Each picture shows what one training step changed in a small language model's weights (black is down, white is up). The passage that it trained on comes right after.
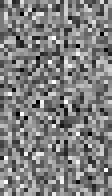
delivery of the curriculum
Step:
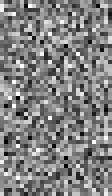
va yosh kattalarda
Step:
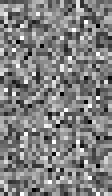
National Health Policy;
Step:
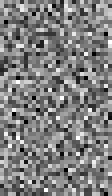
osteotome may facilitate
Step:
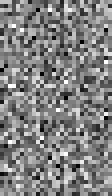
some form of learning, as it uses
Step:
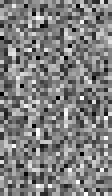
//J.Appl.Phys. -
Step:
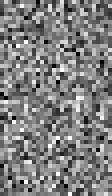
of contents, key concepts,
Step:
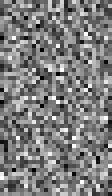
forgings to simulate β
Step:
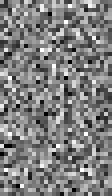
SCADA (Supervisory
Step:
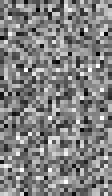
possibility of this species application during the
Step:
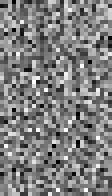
operators $P^{\nu}$,
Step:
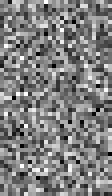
in presence of a weak confinement potential
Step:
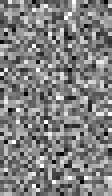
with linear diffusive barriers
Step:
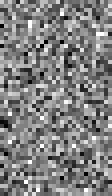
Genoa, who published an
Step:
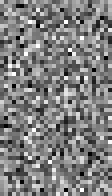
disks) with the probe approximation
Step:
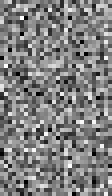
dadas sus características
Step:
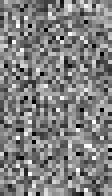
Patna Medical College,
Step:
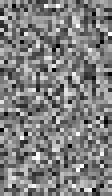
nebulae) and the iron
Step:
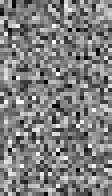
had comprehensive knowledge of basic
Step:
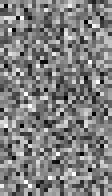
have synchronized clocks.
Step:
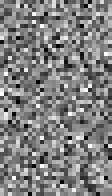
in Angular Bins} To test
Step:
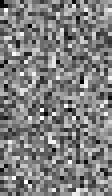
доступ до здорового та
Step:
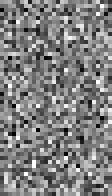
indicate that in \textbf{6 out
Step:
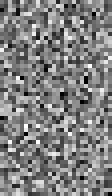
customers' purchasing
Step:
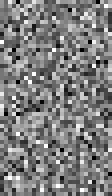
Amistar e Kasumin
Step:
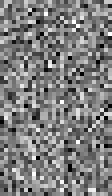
$n$ functionally independent constants
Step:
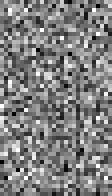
summit on the Myanmar
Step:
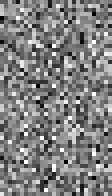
empresas informativas y
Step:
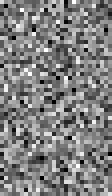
These reform measures taken by the
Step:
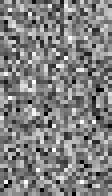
імені Ігоря
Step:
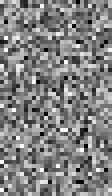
able to answer questions like:
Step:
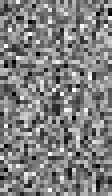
a pellet. The spectra of
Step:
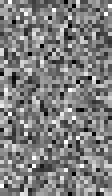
Hudson do Vale de
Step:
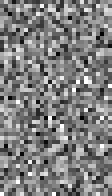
and commissioning in the field -
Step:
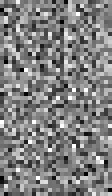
времен до конца IV
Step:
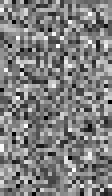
devolvidas pelas
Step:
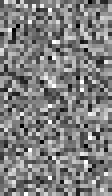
will lead to a violent free
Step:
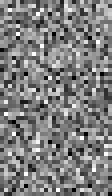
altura do HAND).
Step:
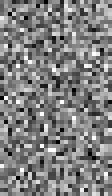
mapping and robot
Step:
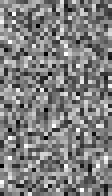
Aralash ta'lim,
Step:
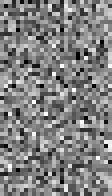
diseases cannot be effectively treated with
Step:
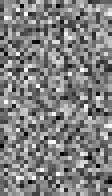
}\textbf {\bibinfo {volume}
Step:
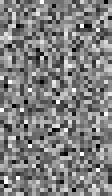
used to deaerate solutions and the
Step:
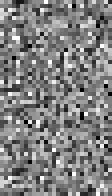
this work has proceeded along two
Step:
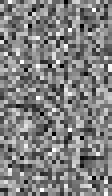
om ondergeschikte
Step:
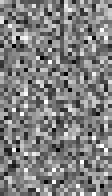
autor declara não haver
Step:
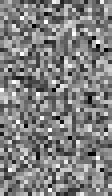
obtenidos en dichas
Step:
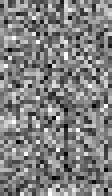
los alumnos, ya que la
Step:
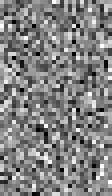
hidden the truth about his
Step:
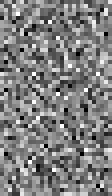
withstand in unfavorable
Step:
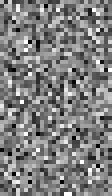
dramasında kelin
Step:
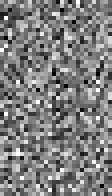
based. \noindent GD is
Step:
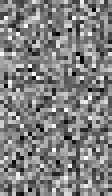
so'm) qayd
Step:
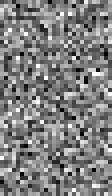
remaja tingkat SMA
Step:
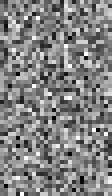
Таким нескладним
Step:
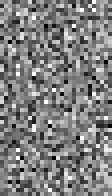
25, and 30 dB. The target
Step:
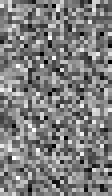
asos bo‘la oladi.
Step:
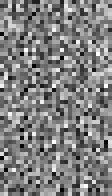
addition to translating the author's
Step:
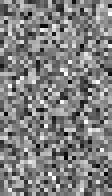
using communication tools. In a
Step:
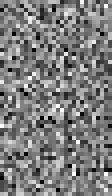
it follows that rate $R$ is
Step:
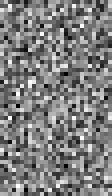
and warehouse employee
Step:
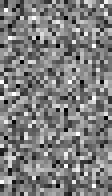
the $SU(4)$ %matrix
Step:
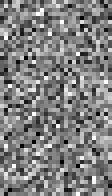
e van taggiosa al
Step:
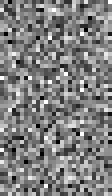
some topology induced and previously
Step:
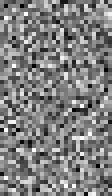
mainly the quality factors involved in
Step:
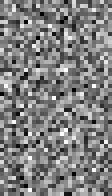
general data, mostly taken from the
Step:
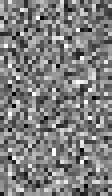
Karakalpak language is
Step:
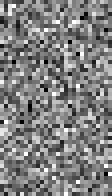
shaxsning yetuk
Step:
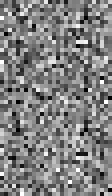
*The Atlantic*, [Stock
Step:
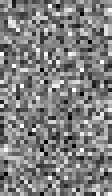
include chance as their fixed-point
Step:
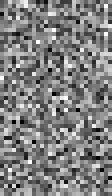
mentioning, both in terms of
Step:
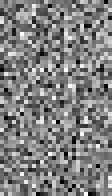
risk factors for depression among international
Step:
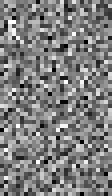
Section 2. Second, the expressions
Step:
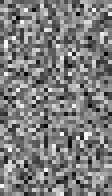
inner core’s age.
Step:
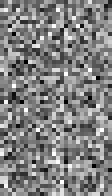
preparatni ishlab
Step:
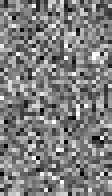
accordance with the laws and
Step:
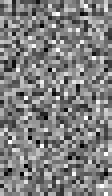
should be considered while planning the management of
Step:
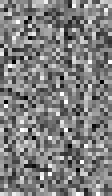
the Planétarium de
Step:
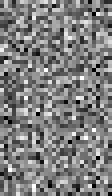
lobe and null directions from
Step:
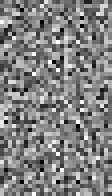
social media platforms like
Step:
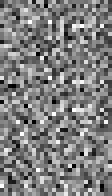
to believe the experimental values used.
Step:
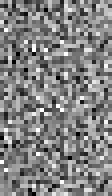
observation is not widely
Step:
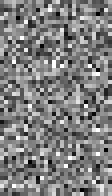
Norway”, led by
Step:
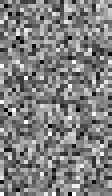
*Estrategia Nacional de
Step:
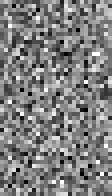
time of the isotropisation the
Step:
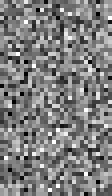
integración de estrategias
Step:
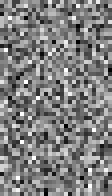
coping with, and resolving
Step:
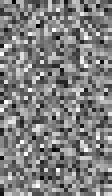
for the implementation of the given
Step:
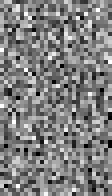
avant le déploiement
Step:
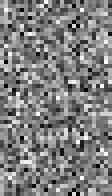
the five selected GRBs.
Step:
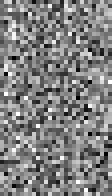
і внутрішніх
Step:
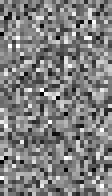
navigational and way finding
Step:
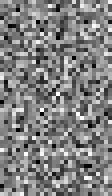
regression and its adaptive
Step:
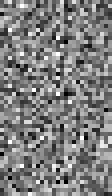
on market capitalisation, was
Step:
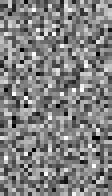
means of a simulation study we compared the
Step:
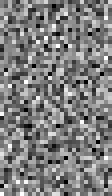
no overshoot, the
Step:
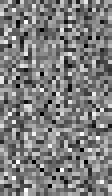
Clinical Psychologist,
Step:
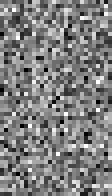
\left( \varrho c^2
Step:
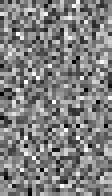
issued by major agencies or
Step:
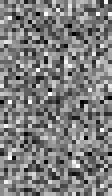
en retraite d'un
